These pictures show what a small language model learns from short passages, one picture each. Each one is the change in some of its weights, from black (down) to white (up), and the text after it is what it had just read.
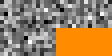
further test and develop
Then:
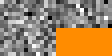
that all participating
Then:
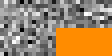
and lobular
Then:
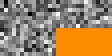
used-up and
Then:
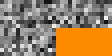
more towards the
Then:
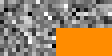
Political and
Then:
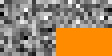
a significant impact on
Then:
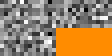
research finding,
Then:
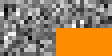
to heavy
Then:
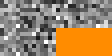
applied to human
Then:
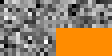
creature who
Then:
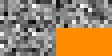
than a value is
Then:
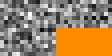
fashion as
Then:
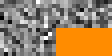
a result of better
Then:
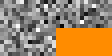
of committee to
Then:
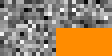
be taken include
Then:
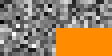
Consequently, a
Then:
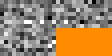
this unsuitable
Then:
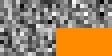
the use of the
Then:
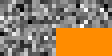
researchers, generally
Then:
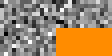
shown in Figure
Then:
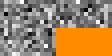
are of conservation importance
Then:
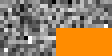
challenges, and proposed
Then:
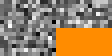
a binary image
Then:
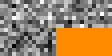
Fig.3 can
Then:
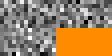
to detect faults
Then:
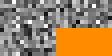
surgeon in
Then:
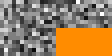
in a short
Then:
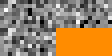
suma, o
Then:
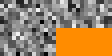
Model in
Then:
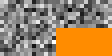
The refined framework
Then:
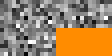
workers and clinical workers
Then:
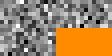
of users,
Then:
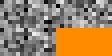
with ground truth
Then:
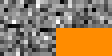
hoc practices,
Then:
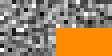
globally as
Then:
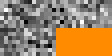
is also highlighted
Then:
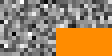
of ROC analysis
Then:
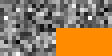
fiber direction after
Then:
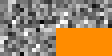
health officials
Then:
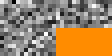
by them for their
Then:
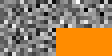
review of the
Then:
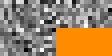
in governing the
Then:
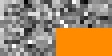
is located in a
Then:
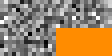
It provides an understanding
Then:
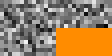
fixation is
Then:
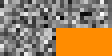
shown that the process
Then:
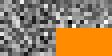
management of indicated health
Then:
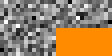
developed for a course
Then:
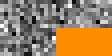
variables in the
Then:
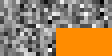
the fact that the
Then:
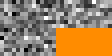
manage it to
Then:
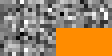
can be accessed
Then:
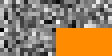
in comparison with
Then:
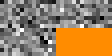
construction of regression
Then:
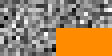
for intensive
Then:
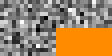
treats recovery
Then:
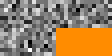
5 Animal
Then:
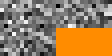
given to motor
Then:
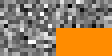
and monetary
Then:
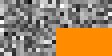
this study.
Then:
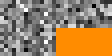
given in Table
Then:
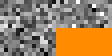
categories of
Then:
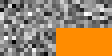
and add it to
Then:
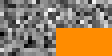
noticed I
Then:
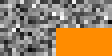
complex demands,
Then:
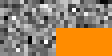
under which level is
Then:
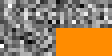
I confirm that
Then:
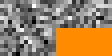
professional development.
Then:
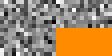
for detecting
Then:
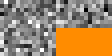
Dept. of
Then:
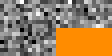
such as in the
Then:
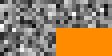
correlation between the number
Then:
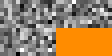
the built
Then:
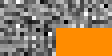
as well as more
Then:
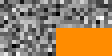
model. In:
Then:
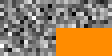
tried to represent
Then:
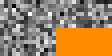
reasons for external
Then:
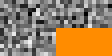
ten square
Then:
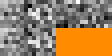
is an indicator
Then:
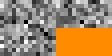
clipped at
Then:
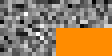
different needs of different
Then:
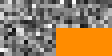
increase in the number
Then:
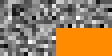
two subjects and
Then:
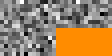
of food safety,
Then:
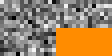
maximum coverage
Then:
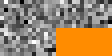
for passing
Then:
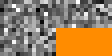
world's largest
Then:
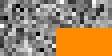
College in
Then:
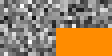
only limited and
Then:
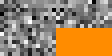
amendments would
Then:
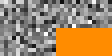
for a hybrid
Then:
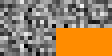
machines are now
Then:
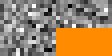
at dominating
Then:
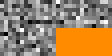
projects with leading
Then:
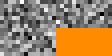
issues, in particular
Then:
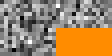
knowledge systems that include
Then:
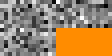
pattern identification
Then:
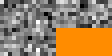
was hydrolysed
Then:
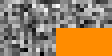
groundwater model
